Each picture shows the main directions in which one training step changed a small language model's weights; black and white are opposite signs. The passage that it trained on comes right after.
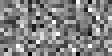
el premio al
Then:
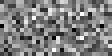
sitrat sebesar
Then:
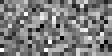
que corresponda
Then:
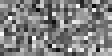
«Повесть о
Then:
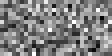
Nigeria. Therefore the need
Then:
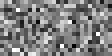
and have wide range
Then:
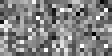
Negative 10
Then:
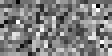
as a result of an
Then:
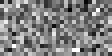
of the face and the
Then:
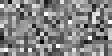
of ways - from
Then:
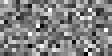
\in A \times
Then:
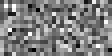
topish uchun turli
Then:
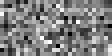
the end of the
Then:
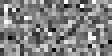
weak images.
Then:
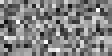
and middle of
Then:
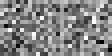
convergence the solution
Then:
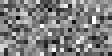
a consortium
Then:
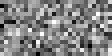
asing. Gerakan
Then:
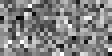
saline. Data was
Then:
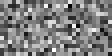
area, ending with
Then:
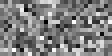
variedades do
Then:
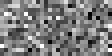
are selected optionally
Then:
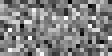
La méthode
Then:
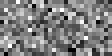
бир сигирга
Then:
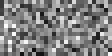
big interest in digital
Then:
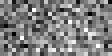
does not cause heat
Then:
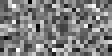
Wij constateren
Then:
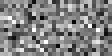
black holes in
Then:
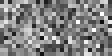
of health information communication in
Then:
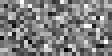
yanada rivojlantirish va
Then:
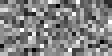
J. Med.
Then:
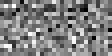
o'rganish ham
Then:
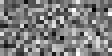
design was performed to understand
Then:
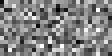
Prevention in Clinical
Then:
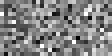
complexity of computation the
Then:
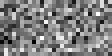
evaluated through command
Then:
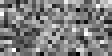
the reaction rate as
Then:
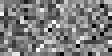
design guidelines.
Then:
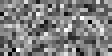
address the problem later when
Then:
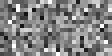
más digno era
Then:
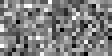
Por isso,
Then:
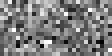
já são uma
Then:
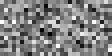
é definitivamente
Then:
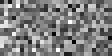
which can have differing
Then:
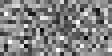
failures are related to
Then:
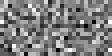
organisms and their
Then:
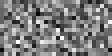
digitais e
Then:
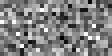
innovations that improve operational
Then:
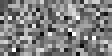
farmoni; 9.
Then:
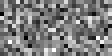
и экономических
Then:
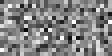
and its natural history.
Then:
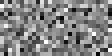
study was conducted at
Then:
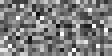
named the part of
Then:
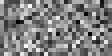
beneficial; you have
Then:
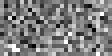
en otras comunidades
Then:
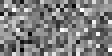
shaxs O‘zbekiston
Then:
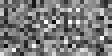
even functionality of
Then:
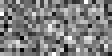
literature review of multiple articles
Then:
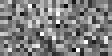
a día de
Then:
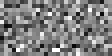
then questions how the
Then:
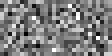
HQ and HI
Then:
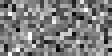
Toshkent viloyatidagi
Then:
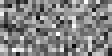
the continuous improvement of
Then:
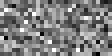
Studies Two adult
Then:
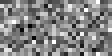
jumping. It
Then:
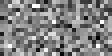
contributes to the
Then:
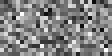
\times 9 \times
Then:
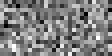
data shows that the
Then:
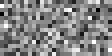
study, the following
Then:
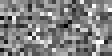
cui il prefetto
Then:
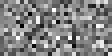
contexto, a era digital
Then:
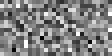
that he was so
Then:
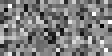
emitem significados
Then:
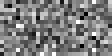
a Committee
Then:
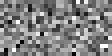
e de criação
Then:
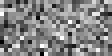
the first pilot;
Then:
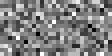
Median seniority
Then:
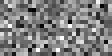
equal to one hour
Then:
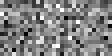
one of the largest
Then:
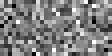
film blood smears
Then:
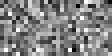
освіта досі
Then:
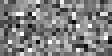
merupakan delik aduan
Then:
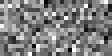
from various disciplines,
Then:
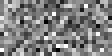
into effective ways to address
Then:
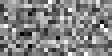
responsibilities is the
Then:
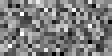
Wenn der
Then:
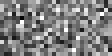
loss tangent in
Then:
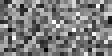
(from a
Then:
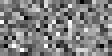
dimensions of 62 mm
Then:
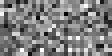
the physical characteristics of
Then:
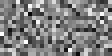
É importante superar
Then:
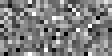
Yeni Asur ve
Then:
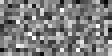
and anticipatory
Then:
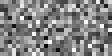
levels [6].
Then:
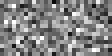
leaf reflectance
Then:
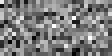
to the relevant exercises
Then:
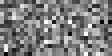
with this step:
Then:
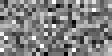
rayed bands
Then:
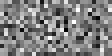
highlighted in light
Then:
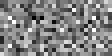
CE muestra
